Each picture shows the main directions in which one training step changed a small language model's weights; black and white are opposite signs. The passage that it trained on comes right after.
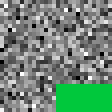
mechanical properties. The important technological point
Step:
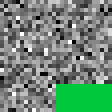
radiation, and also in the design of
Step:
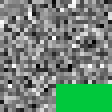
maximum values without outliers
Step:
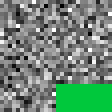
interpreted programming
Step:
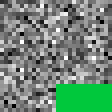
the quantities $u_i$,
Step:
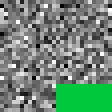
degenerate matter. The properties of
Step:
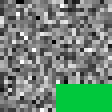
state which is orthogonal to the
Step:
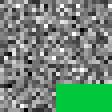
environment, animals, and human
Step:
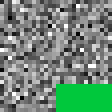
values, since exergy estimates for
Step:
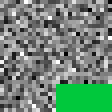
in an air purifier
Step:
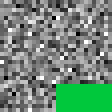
$\tau \to \infty$ we
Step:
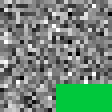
full spectrum of young
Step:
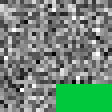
its associated limitations of finite
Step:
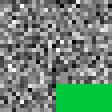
initiation, propagation, and
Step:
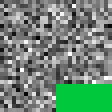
the frequency of the dominant
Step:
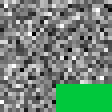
associated with religious
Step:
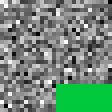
of institutional outcomes
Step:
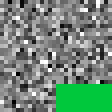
hepatitis B 13
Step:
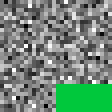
UpLink (UL) and
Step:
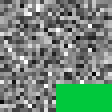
sourced products,
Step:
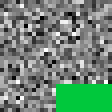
for the bottom electrode
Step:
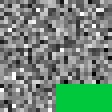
in fig. 2b each
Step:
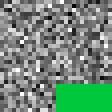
that could have appeared to
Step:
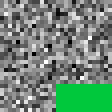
European Science
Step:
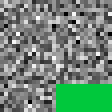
two kinds of bosons as
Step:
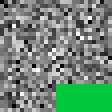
of the ensemble average
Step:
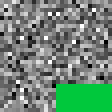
new divisions, and can also
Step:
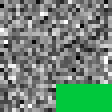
described in section 3, according to
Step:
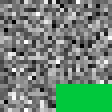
participate both in this (as host
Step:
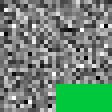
``iceberg effect''.
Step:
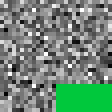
model (RMSE:
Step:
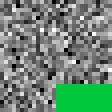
surrounding the galaxies rather
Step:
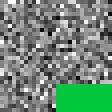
protein, and the presence of
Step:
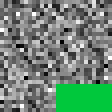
infinite-size but the
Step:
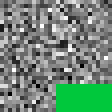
the Exchange of Good
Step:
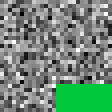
close as necessary”.
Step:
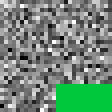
of China under grant
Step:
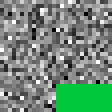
or politics of revenge because
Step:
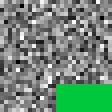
4. Results of Instructional
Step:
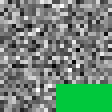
legend pos = north
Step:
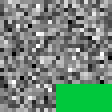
shift to other emission lines such
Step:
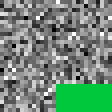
see absorption features in the
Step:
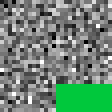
available for production such as growth
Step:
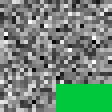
phase shifting is considered. The large
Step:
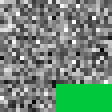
and divergences in light of the
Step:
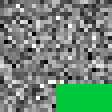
to mandatory audits
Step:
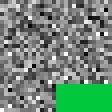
errors on the studied
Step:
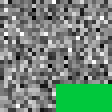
dietary habits may be effective
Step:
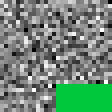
research focuses on the secondary data
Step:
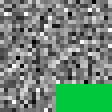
this case a solution in the domain
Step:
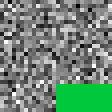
is the cell-periodic
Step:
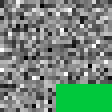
very large missile capable of
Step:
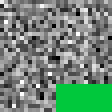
alternative methods formulated as
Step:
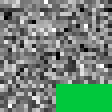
Risk mitigation
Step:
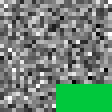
information on the prevalence of local
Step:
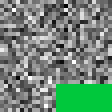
cross the $\lambda_0$
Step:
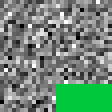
Yes/No (in)
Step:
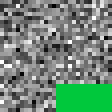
have few blocking and
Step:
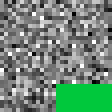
the final urea levels in
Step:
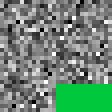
variables whose “p” values being
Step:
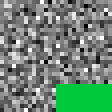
Union The NEB: from
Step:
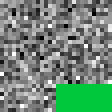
to high frequency oxygen
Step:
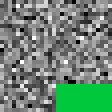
spacing the lattice
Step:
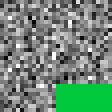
act as an appreciable
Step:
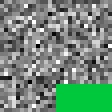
for the third term, we have
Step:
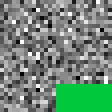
We suspected that participants in
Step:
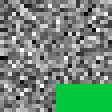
nowadays [15].
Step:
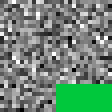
that the current is primarily
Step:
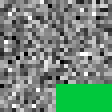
allow to infer from the plot of
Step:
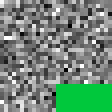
limit $\Omega_{_B}$, and
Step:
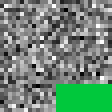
changes simultaneously.
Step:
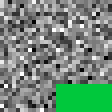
invariant at finite temperature
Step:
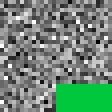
consumption and revenue lower than
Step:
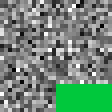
potential which we consider in this work does not
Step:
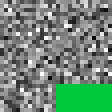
carbon dioxide, as shown
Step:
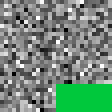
⁴ Gas Processing
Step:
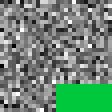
f\"ur Physik
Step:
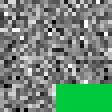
registration of transfers from the
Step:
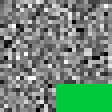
(b) of the real part of the
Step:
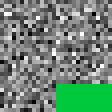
Given the dynamics in
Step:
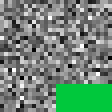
scales. If, however,
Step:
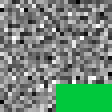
measured by excitation of ThT
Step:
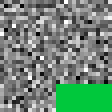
can be interpreted as a
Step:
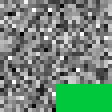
the particular building and network
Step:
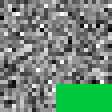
has been proposed. H5:
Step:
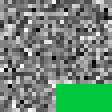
This section discusses the heart of
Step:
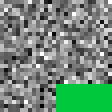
start-up business case
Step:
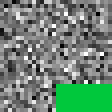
clinical evaluation •
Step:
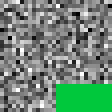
be a management software with some
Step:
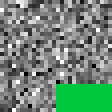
around childbirth has been
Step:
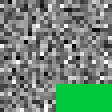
it shows the U-Net
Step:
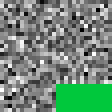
axis. In the case of
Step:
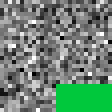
presidential campaign.
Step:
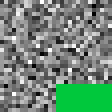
on one side, and too
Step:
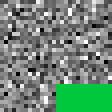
Ground-locked pointlike
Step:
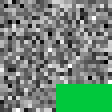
of China, has spread
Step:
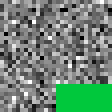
the Trojans have phase
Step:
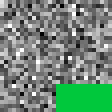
mechanism of action are needed to
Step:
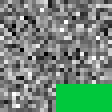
epilayer structure are determined
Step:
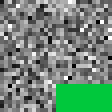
membrane stability and
